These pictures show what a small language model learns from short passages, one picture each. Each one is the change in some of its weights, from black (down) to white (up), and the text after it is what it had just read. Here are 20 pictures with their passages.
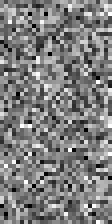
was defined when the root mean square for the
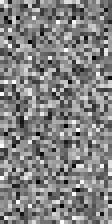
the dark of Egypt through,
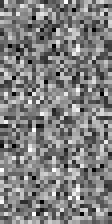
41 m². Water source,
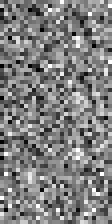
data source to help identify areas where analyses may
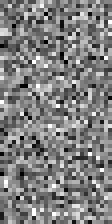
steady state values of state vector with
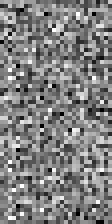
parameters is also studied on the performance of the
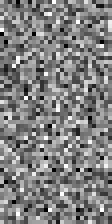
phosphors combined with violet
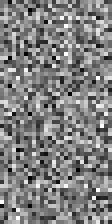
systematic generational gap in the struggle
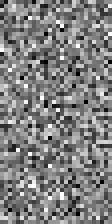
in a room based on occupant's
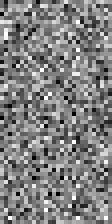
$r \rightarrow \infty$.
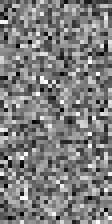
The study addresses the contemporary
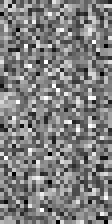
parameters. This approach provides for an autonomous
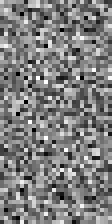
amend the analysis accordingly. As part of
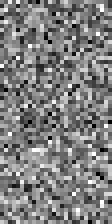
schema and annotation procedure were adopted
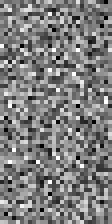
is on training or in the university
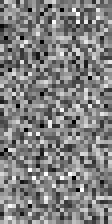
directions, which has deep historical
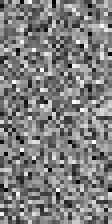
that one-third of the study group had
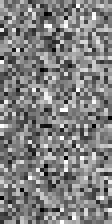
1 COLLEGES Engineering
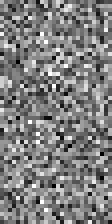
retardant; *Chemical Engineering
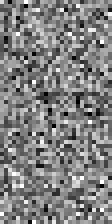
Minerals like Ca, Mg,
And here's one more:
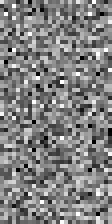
changes in DNA methylation after 24
